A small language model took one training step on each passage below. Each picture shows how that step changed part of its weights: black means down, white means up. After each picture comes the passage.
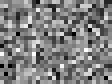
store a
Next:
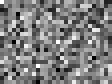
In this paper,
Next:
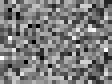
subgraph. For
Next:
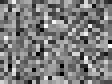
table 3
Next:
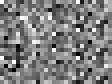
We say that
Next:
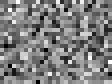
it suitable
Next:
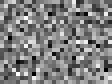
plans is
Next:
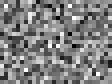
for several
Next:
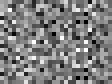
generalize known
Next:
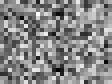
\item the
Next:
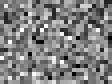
the development of
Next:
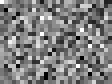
It is well
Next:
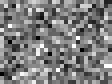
cases the waste
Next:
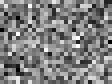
performed the
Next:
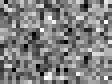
deal with
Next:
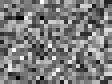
law, respectively on
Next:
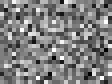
form of the
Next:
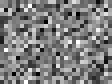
d$, whence
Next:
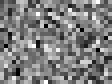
described in
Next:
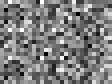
be understood
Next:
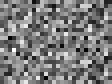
groups in
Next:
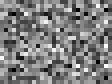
a weak
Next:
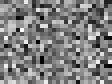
required for the
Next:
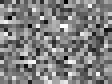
potential function
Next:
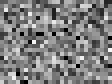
a more foundational
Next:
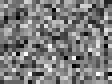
consumption and
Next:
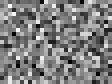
most studies in
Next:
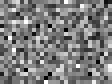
q being the
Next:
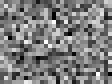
evaluating the
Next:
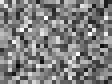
course of
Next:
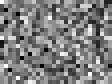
He is a
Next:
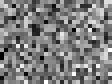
structures is
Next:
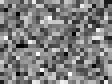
What information do
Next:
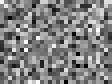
can also be
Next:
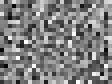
map. Then:
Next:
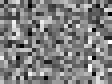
following properties: for
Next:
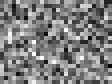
more effective,
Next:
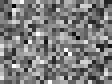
linear vector fields
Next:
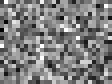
first maceration
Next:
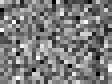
The obvious
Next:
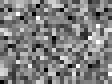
are aware
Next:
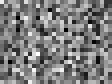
Figure 1 and
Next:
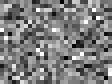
of Ricci
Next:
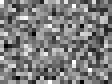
author is
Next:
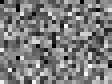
webinar for
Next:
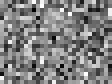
think that the
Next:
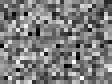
one seeks not
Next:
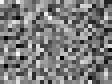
showing that
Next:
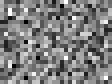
the color of
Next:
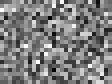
PCI process
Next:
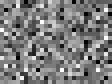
can live for
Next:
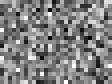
Next, we
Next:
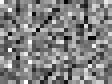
help of
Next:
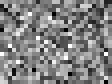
University of
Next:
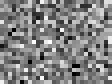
that the research results
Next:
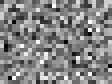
lemmes de
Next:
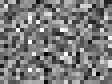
for any other
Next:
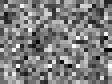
the distribution through
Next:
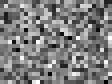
the type of
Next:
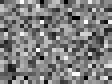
theoretic properties
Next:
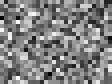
all of the
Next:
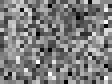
= G$, where
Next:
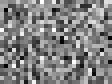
use in this
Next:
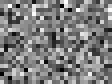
be the proposition
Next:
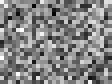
will show that the
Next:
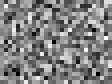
for each class need
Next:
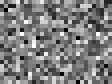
same time the
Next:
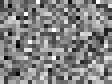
diversity of
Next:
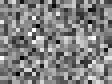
2) Let
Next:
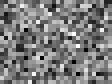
the finite field
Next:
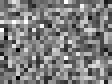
q \quad
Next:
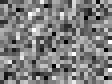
are parked
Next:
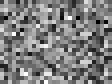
Goal 4
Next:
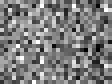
now come to
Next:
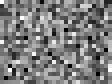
The traditional
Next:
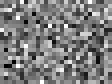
Fund by
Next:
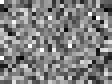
Since $\Psi
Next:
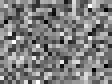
was from his
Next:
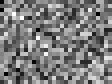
for novice
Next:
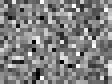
to denote the solution
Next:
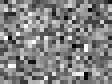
a wedge
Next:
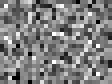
for school
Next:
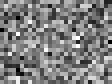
performed by
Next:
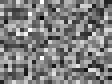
learning, as
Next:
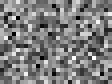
systems. The
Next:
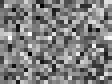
and of the
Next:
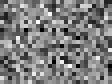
the same finite type
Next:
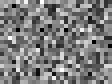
be greater.
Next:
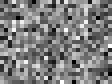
closed}. Let
